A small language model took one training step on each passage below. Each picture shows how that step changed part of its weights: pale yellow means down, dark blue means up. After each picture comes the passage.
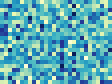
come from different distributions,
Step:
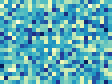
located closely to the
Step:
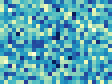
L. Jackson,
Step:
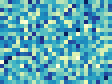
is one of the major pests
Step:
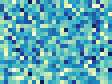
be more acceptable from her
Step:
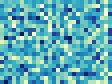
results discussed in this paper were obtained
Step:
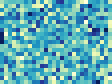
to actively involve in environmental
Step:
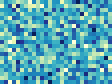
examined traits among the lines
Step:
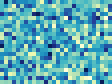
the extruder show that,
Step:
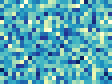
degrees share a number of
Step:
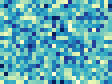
site of origin they may be
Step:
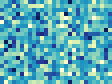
provision of appropriate screen-out
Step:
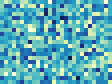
key performance indicators, audience engagement
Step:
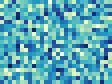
morphological features compared with different
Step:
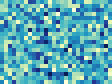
modifying both maternal
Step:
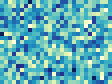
a result, comparing several algorithms to
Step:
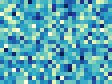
are assigned for the two most
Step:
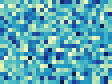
for fatigue delamination with
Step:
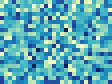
examination to reduce test anxiety.
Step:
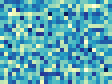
derived from the review, it
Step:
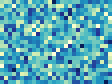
when taught with the instructional approach. In
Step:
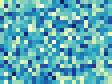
with DDI information for giving a
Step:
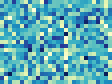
functions as the primary, and the core
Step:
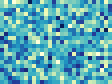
size was adjusted in the range
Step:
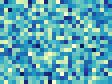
provinces of West
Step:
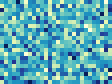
specific terminology related to building
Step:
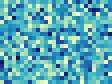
all of these grant programmes
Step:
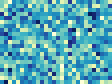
wall having different kind of
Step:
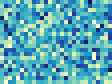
2τ and align with the Y
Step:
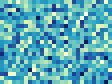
REPUBLIC OF
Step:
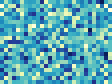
in the accuracy of the predictions.
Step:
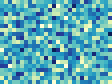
(a) vibration responsive
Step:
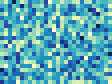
variable = verbal working memory Independent
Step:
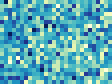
in cyclic deformation processes According to
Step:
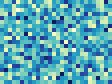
days. The atmospheric
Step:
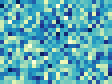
also urged states to consider how
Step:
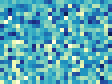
therefore the failure feature and compressive
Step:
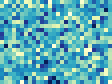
physicochemical and transport properties,
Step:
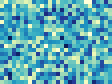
various foods, daily intake
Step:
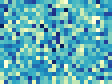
& Components - Circular
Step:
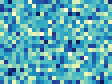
synthesis and editing.
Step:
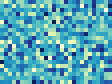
high tone. For example, in
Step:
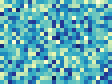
accounts. Broader
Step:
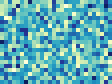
were completed with GEA.
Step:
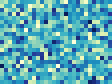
illustrated in Figure 1,
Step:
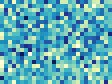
you dive a little
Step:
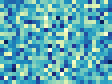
prediction times of the test
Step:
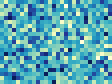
and energy consumption is optimized using
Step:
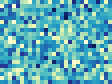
ecological constructions and favour
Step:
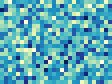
original data space, we calculate it
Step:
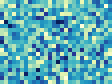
lack required skills for effective cash management
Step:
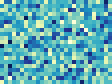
after which Figure 7. X-ray
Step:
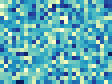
of different codes The basic wind speed
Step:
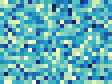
will reduce the high cost that feeding
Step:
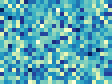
latter. Clypeus
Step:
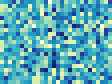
gives a set of images
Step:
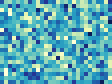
Measurement Bands Measurement
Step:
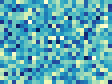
the macroinvertebrate
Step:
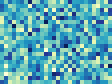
helps us understand life and
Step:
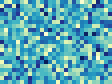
socially relevant resources that support academic
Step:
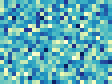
the use of teaching aids by teachers
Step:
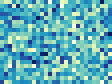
public peer review that enforced,
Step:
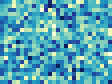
- Facebook:
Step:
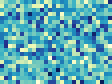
to correct errors and improve the
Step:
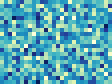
PLOS recognizes the benefits of
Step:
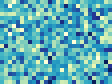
BPM pulse
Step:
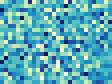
5 Diesel fuel L
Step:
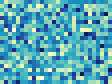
been better thermally integrated with the various
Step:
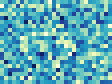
potency and selectivity.
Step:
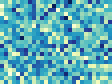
of generality (considering
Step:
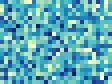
contribution to world life, show that
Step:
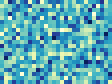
atrophy have filed concerns
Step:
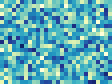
beneficial, as it allows
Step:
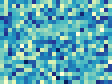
likely to require rehabilitation
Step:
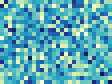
2004) and marriage
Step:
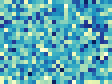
rapid elevation in both accuracy and
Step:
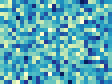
terms of polarity - the
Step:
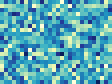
often suffer from weak
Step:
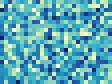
to which added a very dilute
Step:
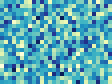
Committee of the National
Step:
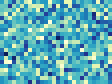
iron metabolism: it
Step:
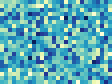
to support academic integrity must be
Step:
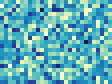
at equilibrium
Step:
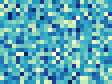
and job satisfaction. In Equation
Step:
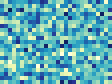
learning networks, forums and
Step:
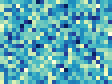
M.; Navarro,
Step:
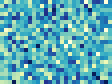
energy values and absorption spectra
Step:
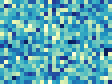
specific policy recommendations. This document
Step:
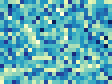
Which is the composition of the
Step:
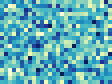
giftedness are: -
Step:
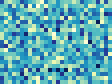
you do not want to include
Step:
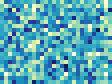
simple facts in response. With the
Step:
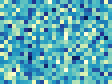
groups. These results are presented in
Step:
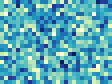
or fishing mortality is
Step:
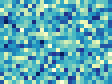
RA Income .212
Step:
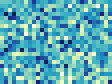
considered the “site” as a
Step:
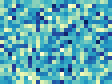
the directional growth are similar for blood
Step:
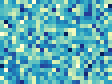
of homeless women have been
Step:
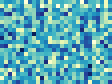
for example, various dosages of
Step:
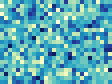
of recommendations and guidelines for schools
